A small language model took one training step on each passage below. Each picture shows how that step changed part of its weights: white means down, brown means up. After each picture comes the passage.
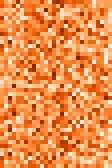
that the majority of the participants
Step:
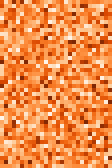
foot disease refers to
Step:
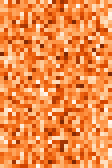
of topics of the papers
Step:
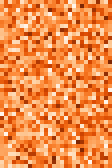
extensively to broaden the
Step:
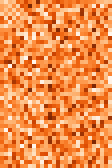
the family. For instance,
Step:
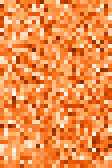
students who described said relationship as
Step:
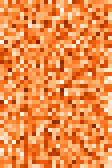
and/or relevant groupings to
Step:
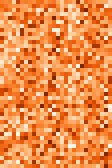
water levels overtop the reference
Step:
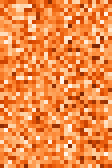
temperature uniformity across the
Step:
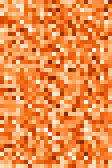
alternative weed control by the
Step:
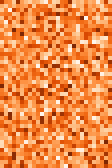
comparisons of leptin
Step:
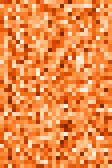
etc. were revealed in studies.
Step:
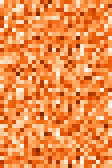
thinking, a child first
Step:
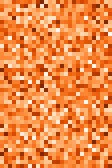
types to enhance efficiency, dynamics,
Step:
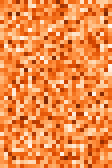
organic content), made up of
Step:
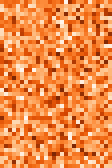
Zungur University, for their
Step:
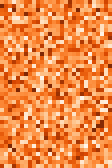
impact might negligible. The
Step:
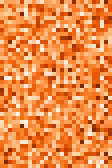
per category⁷ ⁷
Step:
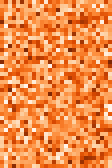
particle. We apply this
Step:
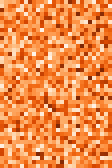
nonempty closed open
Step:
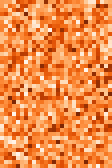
of the plasma membranes
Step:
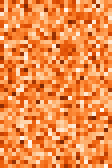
is a two-year program
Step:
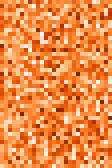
on the visibility feature. As
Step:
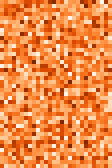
and pulmonary
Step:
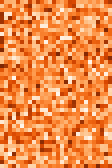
New York, NY.
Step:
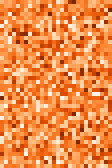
: high technology incorporating locally
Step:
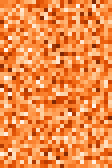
such as mental health issues,
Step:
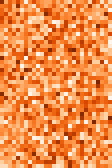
of the presynaptic
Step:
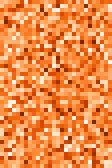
their resources and provide truthful
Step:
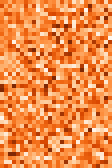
the subjugation of women
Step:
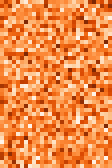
transport activity of transiently
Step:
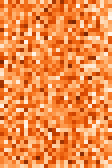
of this study is comparable with
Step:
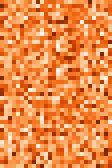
time spent on redundant
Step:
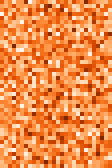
quality, flexibility and more
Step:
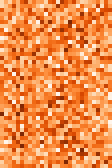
correspond to a scaling of
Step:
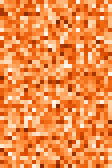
Astronomy, Gower
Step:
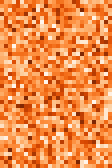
biological membrane and the
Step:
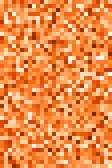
subjects. It was seen that both
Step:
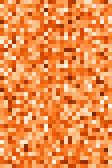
\quad (9)$$ where
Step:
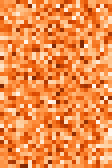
companies and other institutions of the financial
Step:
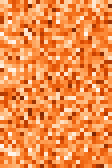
CDM group Link:
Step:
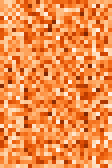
the ash content and the
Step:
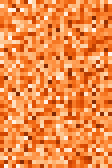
mobile robots has been a
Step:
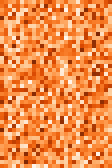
knowledge and understanding in various theoretical
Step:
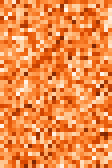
and loss of natural habitats
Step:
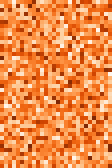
among Qatari HHs
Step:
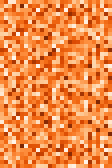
REFERENCES -
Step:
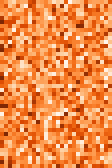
language learning programs and ensures
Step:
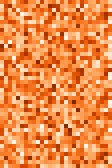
and Kaduna ($P
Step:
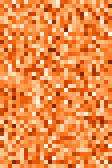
3500 successive meter
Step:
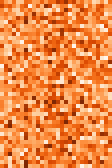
from the status of informal into
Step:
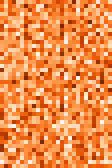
open question is whether the Self
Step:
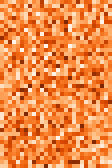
amount to 3% of the expected
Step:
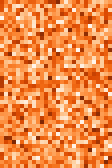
Circoviruses are
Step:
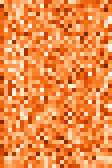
A learned audience or
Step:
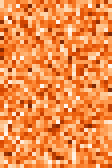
UK during the 1970s
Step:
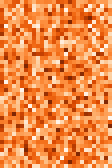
can be interpreted that there is
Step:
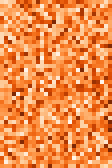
the users to select proper product
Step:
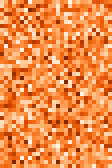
specifically, we aimed to
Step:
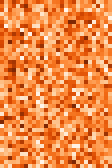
is being pursued by the
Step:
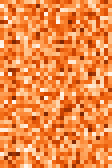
[8] where all types of
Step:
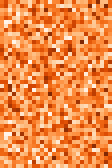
Failure in children.
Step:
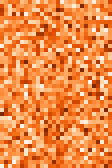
was prepared from *Coleus
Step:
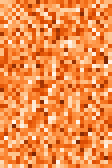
the sectors such that the
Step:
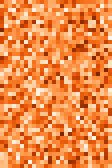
values they tend to be higher than
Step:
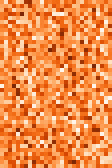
were numerous examples of
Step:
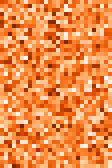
success. ⁱ.
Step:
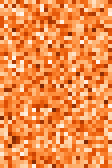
forcing him.
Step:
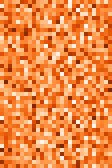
milk gross composition
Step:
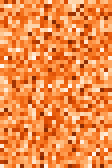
structured view of data objects
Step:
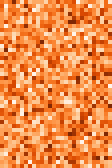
process must be carried out correctly
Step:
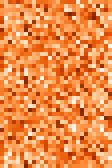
publications or companies with many
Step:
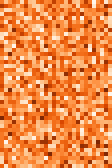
injury relied on
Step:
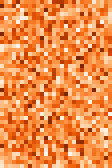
that establish the requirements of the
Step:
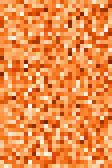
worth mentioning about the difference
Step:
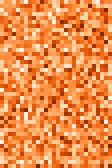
half (47%) of those
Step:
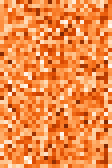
focus on the marketing plan.
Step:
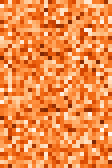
\quad (9)$$ After some
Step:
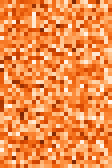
motivator. Conclusion
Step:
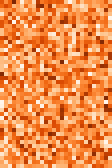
for the drug dispensed
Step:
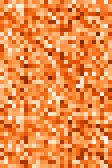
some of the thoughts worked
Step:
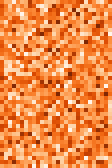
Elements, Gardens
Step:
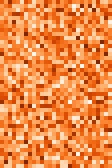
hazardous situations
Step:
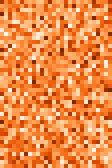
plaster of Paris contain various
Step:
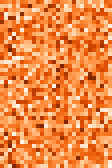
Normalization. Every experiment
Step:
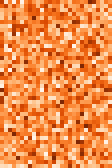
women and the supportive,
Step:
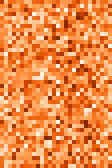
element '+1' is
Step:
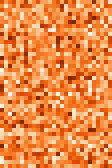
variables is probably what causes
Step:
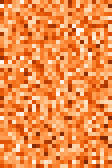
study, Kennison et
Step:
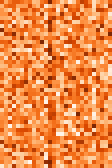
of the Caliph
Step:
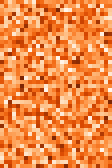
but many engineering students are
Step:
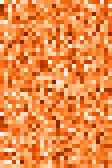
impairment in our facility
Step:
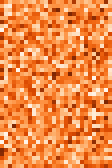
matrix form as $$Ax
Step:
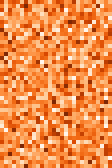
is organised in the two steps
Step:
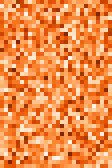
In case more than one topic
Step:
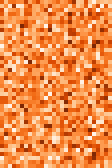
locations can be specific in respect
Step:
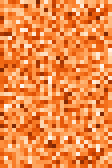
material in a database. For
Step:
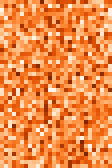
processing and retailing – must
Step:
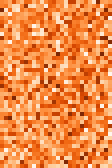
Semantria, which
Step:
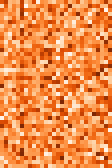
EtOH 96 % were
